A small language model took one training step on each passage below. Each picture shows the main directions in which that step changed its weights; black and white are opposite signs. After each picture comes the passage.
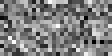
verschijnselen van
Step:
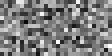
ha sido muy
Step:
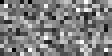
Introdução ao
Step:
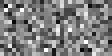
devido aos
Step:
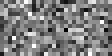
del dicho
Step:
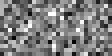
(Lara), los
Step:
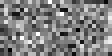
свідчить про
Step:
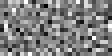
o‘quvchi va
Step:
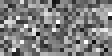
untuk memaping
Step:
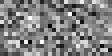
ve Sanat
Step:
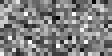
significancia en la
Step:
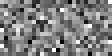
tashkil qiladi.
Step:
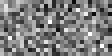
describe que en
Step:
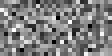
los encuestados
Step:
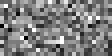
kW ilave
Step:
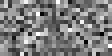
tosh qazib
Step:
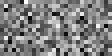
* Concursos para
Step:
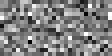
que dichas
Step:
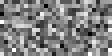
surish mumkin:
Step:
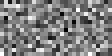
o próprio
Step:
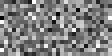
y a la integridad
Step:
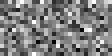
zijn dus in
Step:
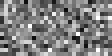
importância da prática
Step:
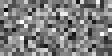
che dinamico.
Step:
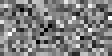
bu aqliy
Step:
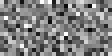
аргументів і
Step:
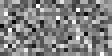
la sociedad y de
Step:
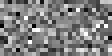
que le convidó
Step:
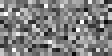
Pese a la
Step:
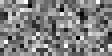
seu grau de
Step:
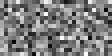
para la elaboración
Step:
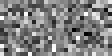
madrasah yang
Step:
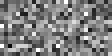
además de que
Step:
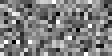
в структури
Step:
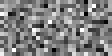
a poluição do
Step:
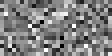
de construcción del
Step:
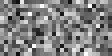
áreas urbanas
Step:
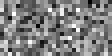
более 3 раз
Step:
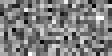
spécialiste pour
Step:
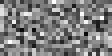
and other
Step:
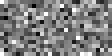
такие как
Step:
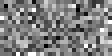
de acidente de
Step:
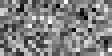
comprovada a
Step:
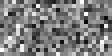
una familia,
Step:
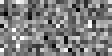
Ele é um
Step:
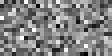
ham o'z
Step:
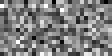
taqdim qilish
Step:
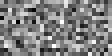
industriais até
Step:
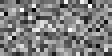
boshqa yosh
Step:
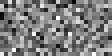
través de sus
